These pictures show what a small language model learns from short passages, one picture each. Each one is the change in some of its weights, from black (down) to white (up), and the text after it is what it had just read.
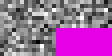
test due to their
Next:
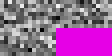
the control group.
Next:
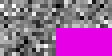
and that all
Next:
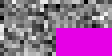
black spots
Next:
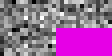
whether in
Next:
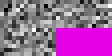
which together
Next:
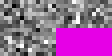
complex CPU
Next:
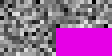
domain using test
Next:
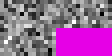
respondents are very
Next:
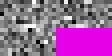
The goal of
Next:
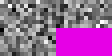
to sources,
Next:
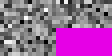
One of the
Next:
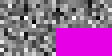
frequent than
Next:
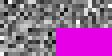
Materials The
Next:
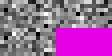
test used to
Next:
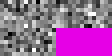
where q^2
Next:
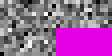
much lower
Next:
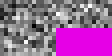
not oppose
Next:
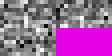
used in the
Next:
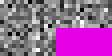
assumes an
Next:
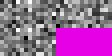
1 29 production
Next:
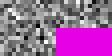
layer around
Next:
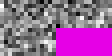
students in use of
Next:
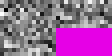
the dimensions
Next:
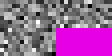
In the second
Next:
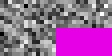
, and an
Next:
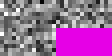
was observed that
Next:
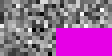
of black
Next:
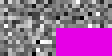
English part
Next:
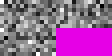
These capabilities
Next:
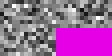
each of these
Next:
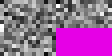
identify positive
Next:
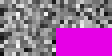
responsible for
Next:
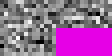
regarding their
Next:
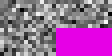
resolution of
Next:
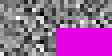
interesting new
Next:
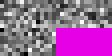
also stressed
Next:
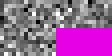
you only infect
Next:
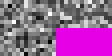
the domains of
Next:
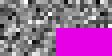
be win in
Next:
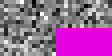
similarly infected
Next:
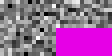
deformation behaviour
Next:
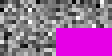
to *G.
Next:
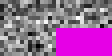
observed in the study
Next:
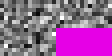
the biomass
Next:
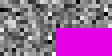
guide. These
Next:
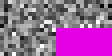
to by both
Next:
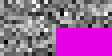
their internal
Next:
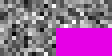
are either
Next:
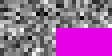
and death.
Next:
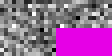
feel in
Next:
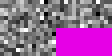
6 weeks
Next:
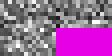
the criteria under
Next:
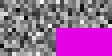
heating the
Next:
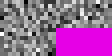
completeness are
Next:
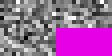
species. 5 6
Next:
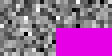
- Our major
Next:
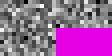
mental health
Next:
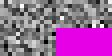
potential yield
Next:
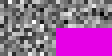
level of the
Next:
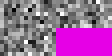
of overall development
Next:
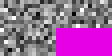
study, the
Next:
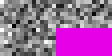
such as bone
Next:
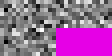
is used to measure
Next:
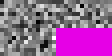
media literacy is
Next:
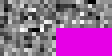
to represent not only
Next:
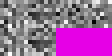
could become
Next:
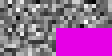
this stage,
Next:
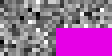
of moral
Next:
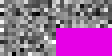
materials of
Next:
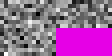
three years as a
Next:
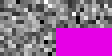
U. Let
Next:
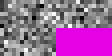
sex and
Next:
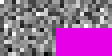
of which affect
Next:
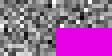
Animals were
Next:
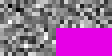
responsibilities of
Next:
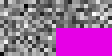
composition of a
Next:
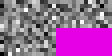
positional and
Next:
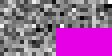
student engagement
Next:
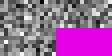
that ye should
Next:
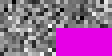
listings for
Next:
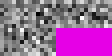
dealing with
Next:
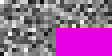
developments in
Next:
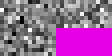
of Public Health
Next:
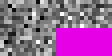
with UAM
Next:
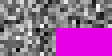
the research center
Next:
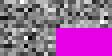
in terms of time
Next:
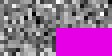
Assessment of
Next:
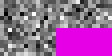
Thus development
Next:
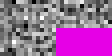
whether this
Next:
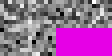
the length
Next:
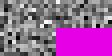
to determine the
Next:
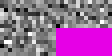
for the heating
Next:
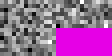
to organized
